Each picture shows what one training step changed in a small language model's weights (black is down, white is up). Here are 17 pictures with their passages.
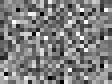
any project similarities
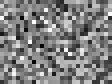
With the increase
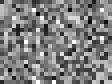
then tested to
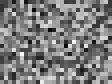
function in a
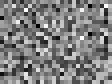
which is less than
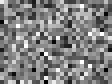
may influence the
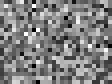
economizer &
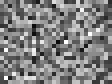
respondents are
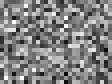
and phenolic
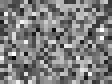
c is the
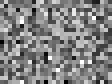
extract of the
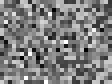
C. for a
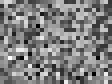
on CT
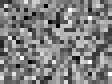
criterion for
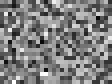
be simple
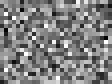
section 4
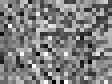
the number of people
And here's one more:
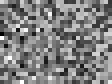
mouth of
